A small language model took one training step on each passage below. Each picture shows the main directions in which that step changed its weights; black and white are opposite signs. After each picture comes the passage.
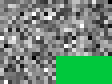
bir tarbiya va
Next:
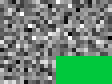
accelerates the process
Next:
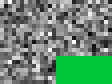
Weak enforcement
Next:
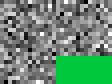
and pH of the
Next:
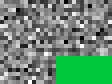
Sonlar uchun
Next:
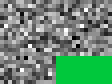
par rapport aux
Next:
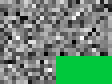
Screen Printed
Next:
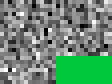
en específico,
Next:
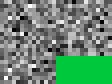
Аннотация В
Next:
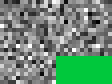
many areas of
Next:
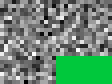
ranking includes
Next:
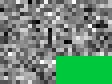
and Equipment.
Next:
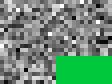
Stottern nicht
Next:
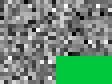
In today's
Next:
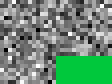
different slices. For
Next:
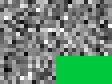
popularizes new
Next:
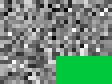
Tendo em vista que
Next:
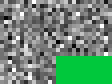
vazir yoki
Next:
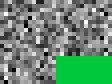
lives, but also
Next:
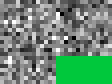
An old age
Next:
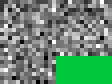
this case, Lord
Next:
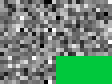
на участие
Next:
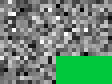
and sustainability of these
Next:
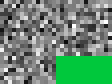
flame with detection
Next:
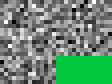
on wireless
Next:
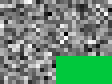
a atenção à
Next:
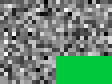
Lecturer at the
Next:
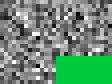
guards for
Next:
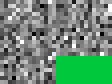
Net primary production
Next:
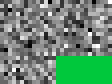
bir qator usul va
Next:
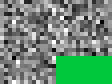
is added to the
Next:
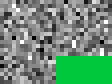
be suboptimal.
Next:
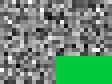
nella quale
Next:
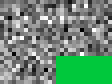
7 - Incident
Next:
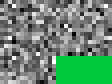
for investment to implement
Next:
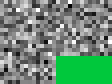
propuesta de
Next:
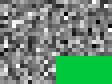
gledano za
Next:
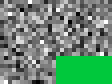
of the Feeds
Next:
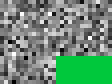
is used and data rate
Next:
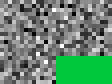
tüm minimum
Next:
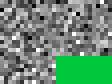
merely to provide
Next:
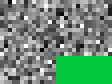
va maktabning
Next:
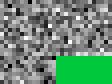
in blended
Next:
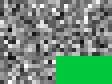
available via the
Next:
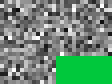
la preescritura y
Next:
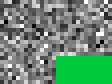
la relevancia
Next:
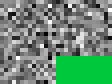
The following image
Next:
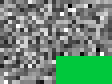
of the Gaussian
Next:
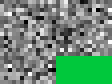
que a ordem
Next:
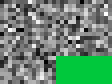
the Republic,
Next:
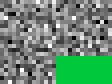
nationaux ou
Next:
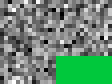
diagnosis and
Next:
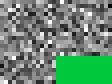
The stability of the
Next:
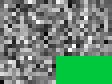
the presence of a
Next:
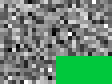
the work can be done
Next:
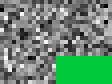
be a pioneer
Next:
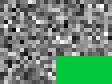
the upper part of the
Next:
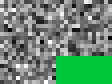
the SDGs,
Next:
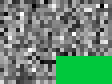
Crítica. A
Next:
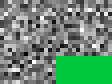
to common moral
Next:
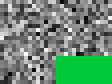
ha sciolto i
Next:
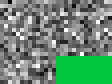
no dia 23 de
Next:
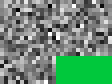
Evaluation Die
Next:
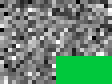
different spectrum of
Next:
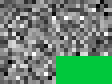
Munich Conference
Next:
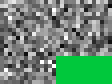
DI Diesel
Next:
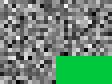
at the performance of some
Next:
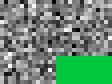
process of assigning
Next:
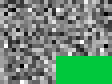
zip ties (to
